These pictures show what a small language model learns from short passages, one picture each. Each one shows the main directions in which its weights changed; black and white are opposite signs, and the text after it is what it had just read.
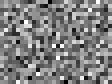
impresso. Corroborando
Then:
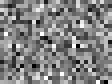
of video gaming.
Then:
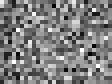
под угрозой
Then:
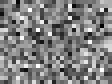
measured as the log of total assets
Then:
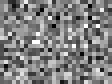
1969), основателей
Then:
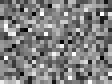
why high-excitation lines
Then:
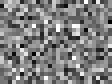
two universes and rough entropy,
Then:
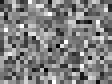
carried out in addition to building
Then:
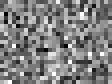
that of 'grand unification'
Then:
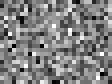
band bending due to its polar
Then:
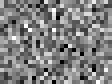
the honeycomb lattice.
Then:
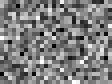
from the side region. changing the
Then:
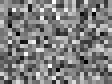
the SELLER node's data
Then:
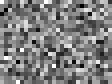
of agents as well as the
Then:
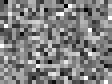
safety assurance. Yet
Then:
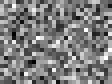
ad un concetto di
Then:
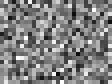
: {\it For a traveling
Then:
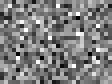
Методика фанларида
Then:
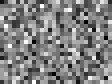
meaningful learning opportunities and experiences
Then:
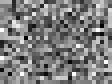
history of severe depression previously
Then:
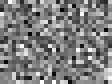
X-ray images. Both of
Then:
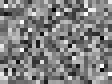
the friction around the pile
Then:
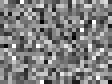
{Carlier, M.
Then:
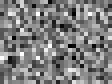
tooth structure to withstand
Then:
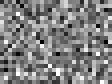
ixtirosiga patent
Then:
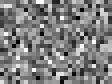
The OPM described in this report
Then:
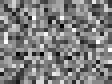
Information and Policy Analysis,
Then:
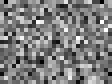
Gambar 1. Alur
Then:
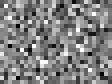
total value; *E* is energy
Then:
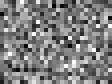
graph. However, in many
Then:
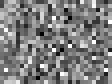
by less than 0.1 eV
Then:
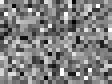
does not allow us to ascertain the
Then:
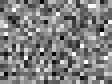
on realistic hardware.
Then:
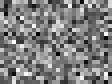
still very rarely bring their
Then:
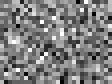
this work. As with sky maps,
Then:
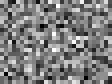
alternativas provocadoras,
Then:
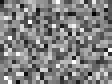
holda moliyaviy
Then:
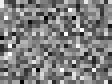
different features in geographically distant
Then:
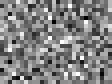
physically move close the target machine;
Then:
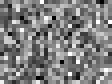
$\alpha=\gamma= 0$ and
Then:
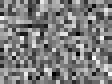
from maximum likelihood (ML)
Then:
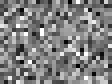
использование ГНСС
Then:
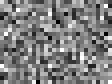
akademik Sharipov
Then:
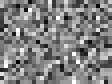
the choices that had taken her so
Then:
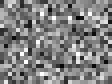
by Kalman filter, known for
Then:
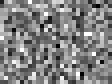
was applied in the realization of the
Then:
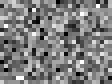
вилазки все ж
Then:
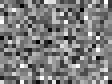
yaklaşan bir
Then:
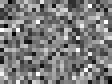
він заповнює
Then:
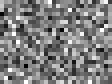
performs well with an accuracy of
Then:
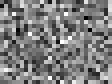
hypertrophic scars being
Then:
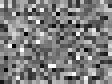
onto the (surface) coordinates of
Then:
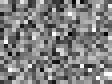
work with summaries of their research
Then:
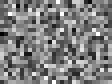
motivated to look at the language from
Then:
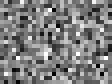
or Perron-Frobenius
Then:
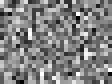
Russia, South Korea and
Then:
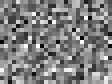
CRRs, which can be
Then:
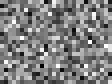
the freedoms of others.
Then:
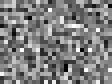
puestos como límites
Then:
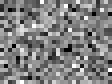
= bending moment, I = moment
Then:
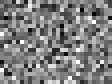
состоит из 2-х
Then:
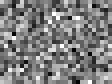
JANI, and graphically show
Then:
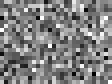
inovasi yang memberikan
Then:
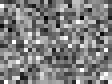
X-ray backround in the
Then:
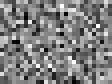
Registry definierten Profile können
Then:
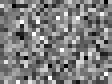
детей пению, на
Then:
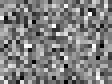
electric heating systems and vehicles
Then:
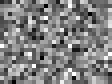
Multiple Returns As
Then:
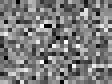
cash. All the variables show better
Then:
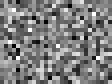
operators $\hat M=ab$ and
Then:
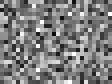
at Manikganj,
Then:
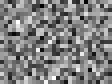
Only a dilute gas of
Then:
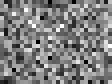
establecimientos financieros de
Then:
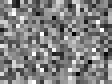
listed, along with the number and fraction
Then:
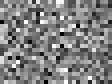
set to one through a disformal
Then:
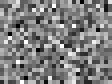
за містом, поет
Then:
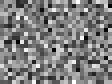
suggesting the presence of a cluster
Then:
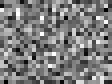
be accountable for all aspects of the
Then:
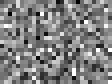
values and look for some new effect to
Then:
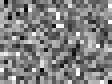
підбирає до кожної
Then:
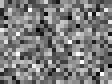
as its complexity is increased, due to
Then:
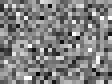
interfering background amplitude. We fit
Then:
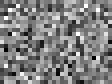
ilmiy manbalar va
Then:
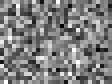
консюмеризма и
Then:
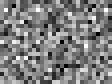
from the instinct of
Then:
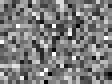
9. Histogram of the image
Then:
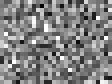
the 1/3 magnetization
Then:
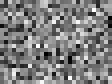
Home aplikasi. Pada
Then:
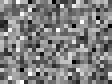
our proposed modulation scheme. Section 7
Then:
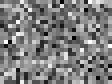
For both types, each ZED is
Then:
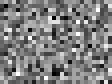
Galactocentric radial component
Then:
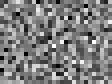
bo'yicha falsafa doktori
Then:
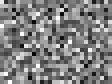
de l'attention
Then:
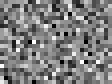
jarayonlarini amalga oshirish
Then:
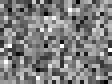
\rightarrow 128 \rightarrow
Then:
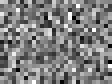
preventing the spouse to work:
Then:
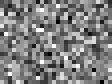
The incident wavelength is
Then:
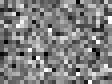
by, \begin{eqnarray}
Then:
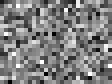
for easy solutions were common and only
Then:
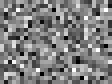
collapse: Oceanic dispersion
